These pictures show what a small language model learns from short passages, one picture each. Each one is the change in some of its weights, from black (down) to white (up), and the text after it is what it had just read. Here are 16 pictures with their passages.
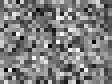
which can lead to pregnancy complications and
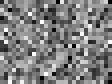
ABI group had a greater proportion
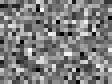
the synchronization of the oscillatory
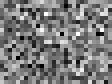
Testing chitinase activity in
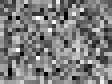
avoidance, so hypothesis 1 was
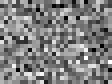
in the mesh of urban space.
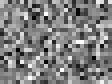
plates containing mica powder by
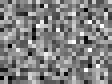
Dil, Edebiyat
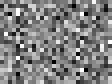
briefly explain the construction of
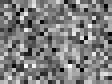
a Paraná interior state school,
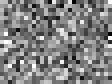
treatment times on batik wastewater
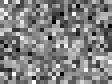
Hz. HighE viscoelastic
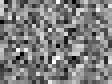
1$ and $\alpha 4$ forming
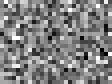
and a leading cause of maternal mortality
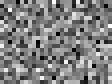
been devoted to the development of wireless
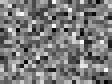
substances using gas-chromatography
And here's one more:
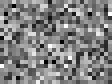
can be explained by a large
